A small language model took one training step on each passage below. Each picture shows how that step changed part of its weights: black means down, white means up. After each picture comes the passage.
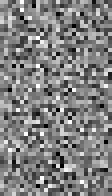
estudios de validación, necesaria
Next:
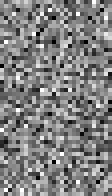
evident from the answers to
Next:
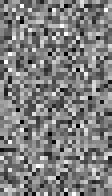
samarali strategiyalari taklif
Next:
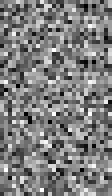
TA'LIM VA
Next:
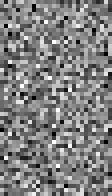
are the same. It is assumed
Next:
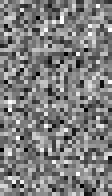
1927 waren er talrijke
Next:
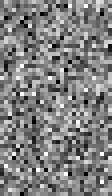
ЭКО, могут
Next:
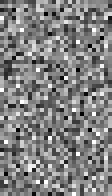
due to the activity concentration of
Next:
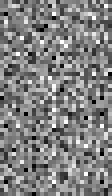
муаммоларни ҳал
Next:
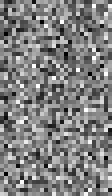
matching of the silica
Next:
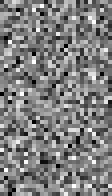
management skills, connectivity and internationality
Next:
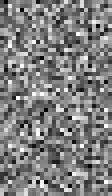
Zia- Ebrahimi
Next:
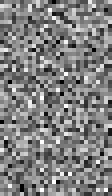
– Field doesn't know Is this
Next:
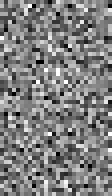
DECISIONS FOR
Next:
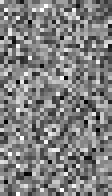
relationships between interventions and
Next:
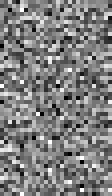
قبول الطعن
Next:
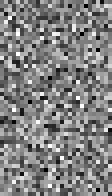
static non-dissolved
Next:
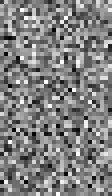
on execution that are not
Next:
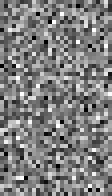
presents the highest resistance
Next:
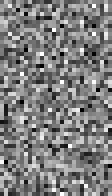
oshirishda nafaqat
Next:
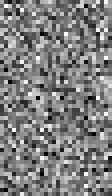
surgiu a partir da intenção
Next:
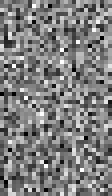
the higher the vulnerability. This
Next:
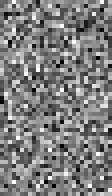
mark or an exclamation mark.
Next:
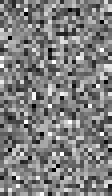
conversion may not be simple.
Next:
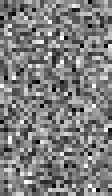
4 (F4) exhibited good
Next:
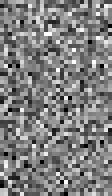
hamkorlik qildilar.
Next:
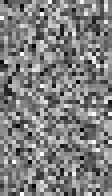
xususiyatlar har bir
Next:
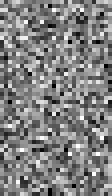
tabiatga ega
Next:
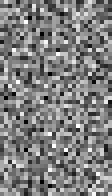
moet geschieden. De
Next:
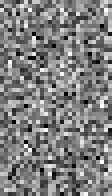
al cambio, actitudes
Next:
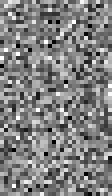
pemenuhan atas
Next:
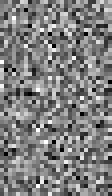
hubungan antara
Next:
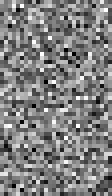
If yield in land sharing
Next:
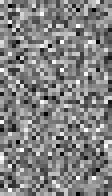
sur les résultats est une
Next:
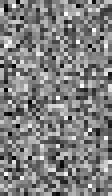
state of the ECO machine is a
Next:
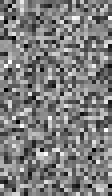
in network parameters and statistics. However,
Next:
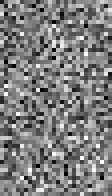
provide a majorization-minimization
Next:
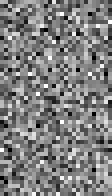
confirming the lattices and
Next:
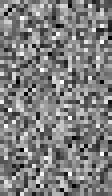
процессе является принцип
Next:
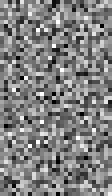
Bułgaria, kraje
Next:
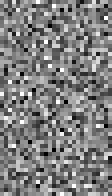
Assim, cria-se a
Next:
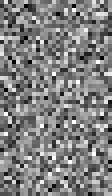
Hann, Chris and Don
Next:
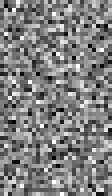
because I could only be away,
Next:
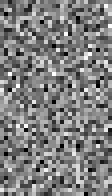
other spheres f. ex.
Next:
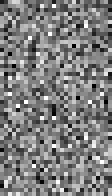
used for designing the experimental
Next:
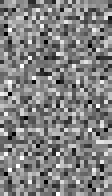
with patient satisfaction and patient
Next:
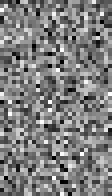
polêmica quanto ao papel
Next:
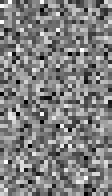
Écrits*. Paris:
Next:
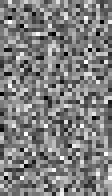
carry at a near-vertical
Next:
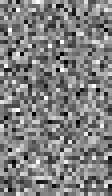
pela profa. Angelica
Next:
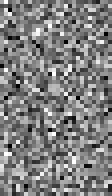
de geconstateerde
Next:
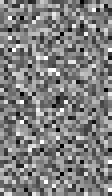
°C. Em seguida,
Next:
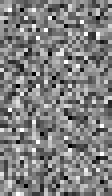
зондировании. Для
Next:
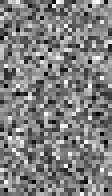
Tadqiqotning amaliy
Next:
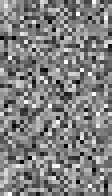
the risks assessment and development measures to
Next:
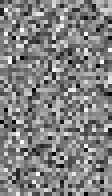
presumed inflammatory
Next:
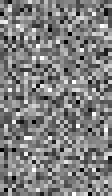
the IMM clean room
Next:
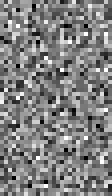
alan bir kurum hâline
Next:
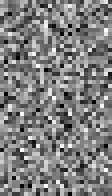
cuando al final su orientación
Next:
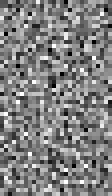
quebrada fue investigada en
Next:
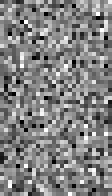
evaziga va kelgusidagi
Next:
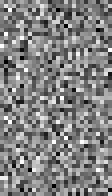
case of African Americans
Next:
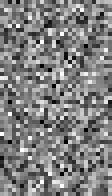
técnicas, las más
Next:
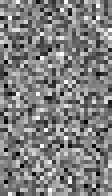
distance(m) 0.5
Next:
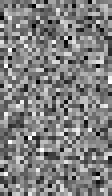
pollution Recycling
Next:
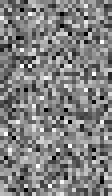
келиб чиккан
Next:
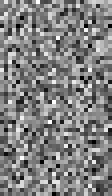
two decades. Triticale has
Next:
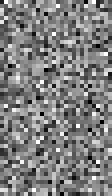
blocking to reduce the blood
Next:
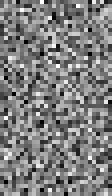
speaking for EFL.
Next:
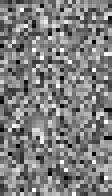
कि दर्द
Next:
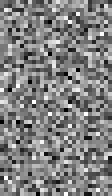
Poder Legislativo no
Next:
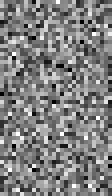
nutritional elements,
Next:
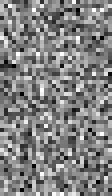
known to improve cancer
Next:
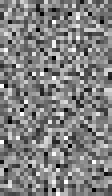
or pens, sealable
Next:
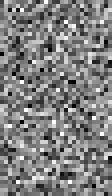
sarıh biçimde
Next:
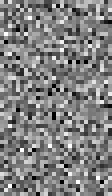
(2024) наводить кілька
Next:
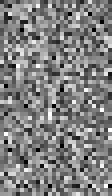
forms for optimal selection of
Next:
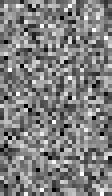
savdosi uchun juda
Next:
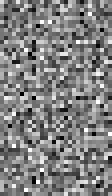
yordamida yaratilgan
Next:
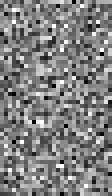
have swollen affected
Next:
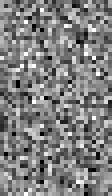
Petrov. М.:
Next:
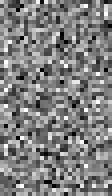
karşı oldukça
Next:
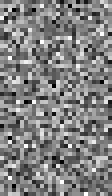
to access directory applications. We used
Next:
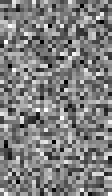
vositasi sanalib,
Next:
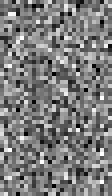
фаол ўзаро
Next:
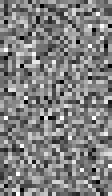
of the bands at the Fermi
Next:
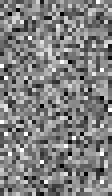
так званим шумом,
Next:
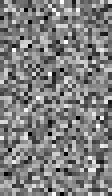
[W]e may examine the
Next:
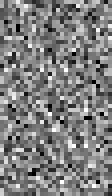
examiné sur un échantillon
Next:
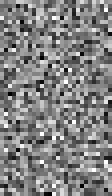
boshqarish tizimlarini joriy
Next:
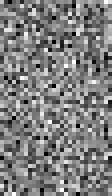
enhancement. The leaves
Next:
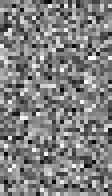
1. Do you think a fully
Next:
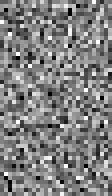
уч бўлинмага
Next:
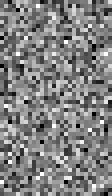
for instance the introductory Section
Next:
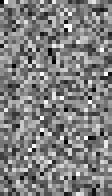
(30 and 50N) were investigated
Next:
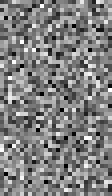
Teacher-centred dominance
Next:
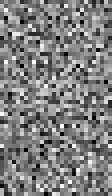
dasturlarini moslashtirish.
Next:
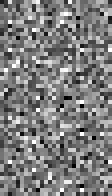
واز دشواری
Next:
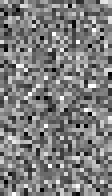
level. As the results of the study,
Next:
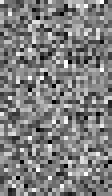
высокой тепловой
